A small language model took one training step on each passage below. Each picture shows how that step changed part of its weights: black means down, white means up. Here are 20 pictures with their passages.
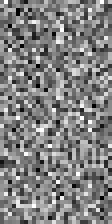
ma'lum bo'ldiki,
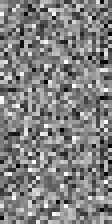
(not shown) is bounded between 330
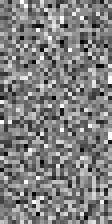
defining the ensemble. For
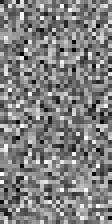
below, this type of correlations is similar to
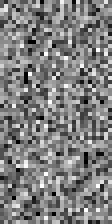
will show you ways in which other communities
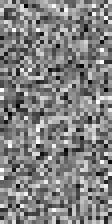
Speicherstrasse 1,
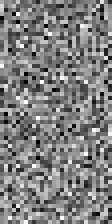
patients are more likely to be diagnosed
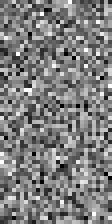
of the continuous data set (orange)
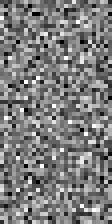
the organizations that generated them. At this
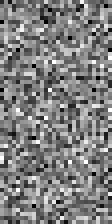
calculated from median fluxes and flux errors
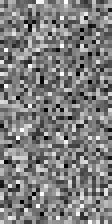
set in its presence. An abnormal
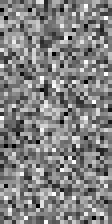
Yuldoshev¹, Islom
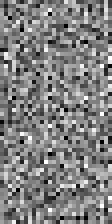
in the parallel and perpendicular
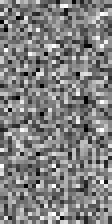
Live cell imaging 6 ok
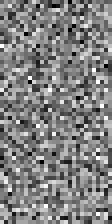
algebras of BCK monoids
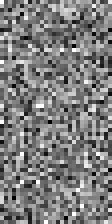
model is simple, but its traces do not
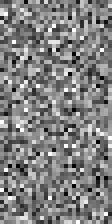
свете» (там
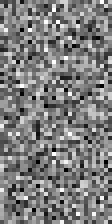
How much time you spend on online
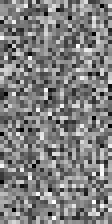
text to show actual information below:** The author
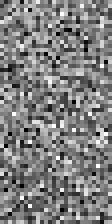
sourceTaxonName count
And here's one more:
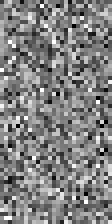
spalony alder forest –
